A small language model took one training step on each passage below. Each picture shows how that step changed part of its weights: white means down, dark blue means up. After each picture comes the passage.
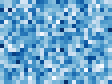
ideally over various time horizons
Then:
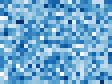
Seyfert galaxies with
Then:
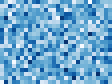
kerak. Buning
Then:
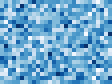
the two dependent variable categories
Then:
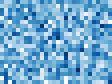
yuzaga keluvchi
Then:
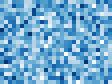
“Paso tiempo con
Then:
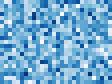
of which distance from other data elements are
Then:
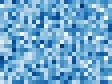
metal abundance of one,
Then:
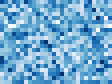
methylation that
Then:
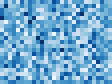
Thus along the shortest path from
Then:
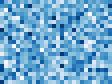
transition temperature. The tertiary
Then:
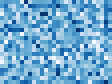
of the burst.
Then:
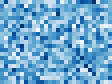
square pyramid is
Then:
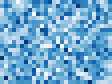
destrutiva por via do
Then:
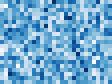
Several DNA
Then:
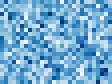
Болтакулова Г.
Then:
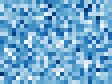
the following factors when working with this
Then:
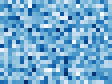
trade(uint period) public
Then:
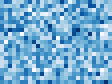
of the runs that are
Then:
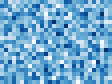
Aurora, Adam
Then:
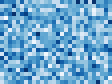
valence quark masses to produce
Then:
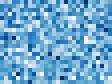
used radiopharmaceutical in
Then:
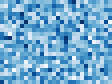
was granted by the TU
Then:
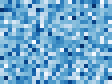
descrito acima é
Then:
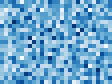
states, only some contests are
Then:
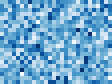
that the hard X-ray
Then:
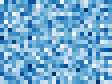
cases, followed by intestinal
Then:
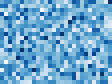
technological parameters of 3D
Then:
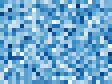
of employees in tact it
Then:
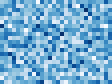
wall), or, even
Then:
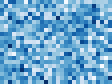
Microsoft que
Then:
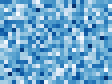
the input data are displayed in
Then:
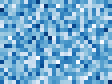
Secured, Trusted and
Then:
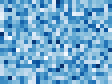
a single sensor to achieve
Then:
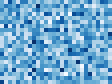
line of research, in this work we
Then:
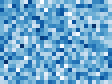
consequence, the mass parameter of
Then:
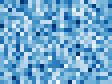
Some say there are two countries
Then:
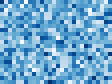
el lago, y el
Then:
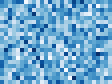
is further used for classification.
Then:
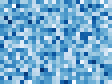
to enhance students' understanding and
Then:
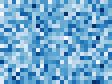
rotating mandrel in a
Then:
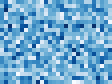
component fields for $\ZZ$,
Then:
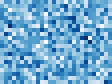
are targeted to distinguish
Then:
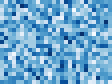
Sun Yat-Sen
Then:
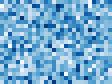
Bugungi kunda
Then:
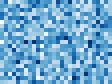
të cilat mund
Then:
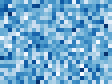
as of polymer driven
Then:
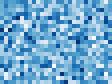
level spacing of the potential energy
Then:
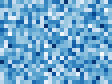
annealing at 375
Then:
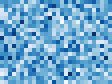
in full dimensionality and obtain the
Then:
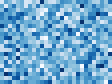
and worthy of viewers
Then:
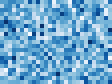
the responsible and safe use
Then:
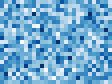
the rotary evaporators to
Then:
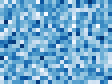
servizi idrici basato
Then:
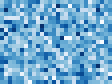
*Wie viele
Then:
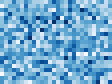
indicated in relieving
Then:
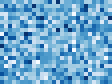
especially for those with financial,
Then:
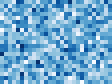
the effect of singularity at the
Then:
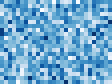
being insect repellents /
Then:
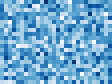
conforms to $\phi$ in
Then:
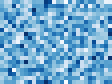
but in the concept of emotional
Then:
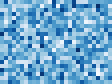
the nuclear spin energy $
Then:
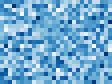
be naive and misleading
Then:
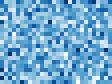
Natijada asl
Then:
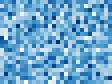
After the ovaries
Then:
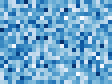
scientific explanatory potential for
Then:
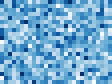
yondashuvlar turli
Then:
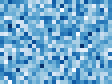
regulations, and the necessity of
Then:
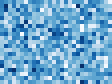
principles of Lorentz
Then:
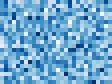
0.95, Precision at
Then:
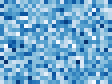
distant galaxies observable through
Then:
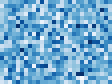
data and complicated feature
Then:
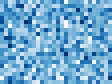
haqida jiddiy
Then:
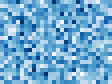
learning activities on RRI and public
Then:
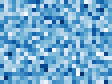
до появи таких
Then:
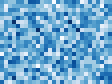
contribution (PC).}
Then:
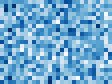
(PROM). The most significant
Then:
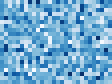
про імідж у
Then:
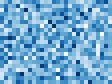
raqamli ta’lim
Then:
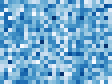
bilan gemeronimlar
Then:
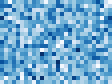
the benefits of a CBI
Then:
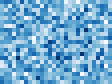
trade-offs between
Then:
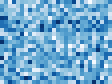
com as variáveis utilizada
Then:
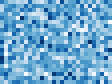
percepção negativa imposta
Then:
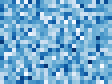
passengers. h. Model
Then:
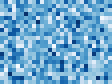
System (C-ADS)
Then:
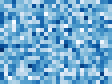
Michalak EE,
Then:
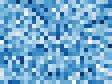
va ritmlarining
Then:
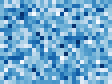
of this world after the Star
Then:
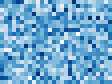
of the questionnaire is
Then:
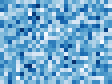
it implies that the largest
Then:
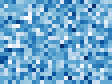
a weighted sum of
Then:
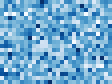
The first evidence of the presence of
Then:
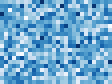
toward emergent attitude
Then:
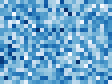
batrachus*) and
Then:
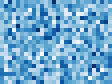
cada debate. Dado que
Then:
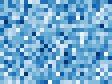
усредненных по
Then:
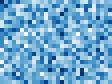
main constituency is "the
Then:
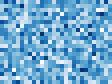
toughness of 163
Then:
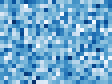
downstream detectors
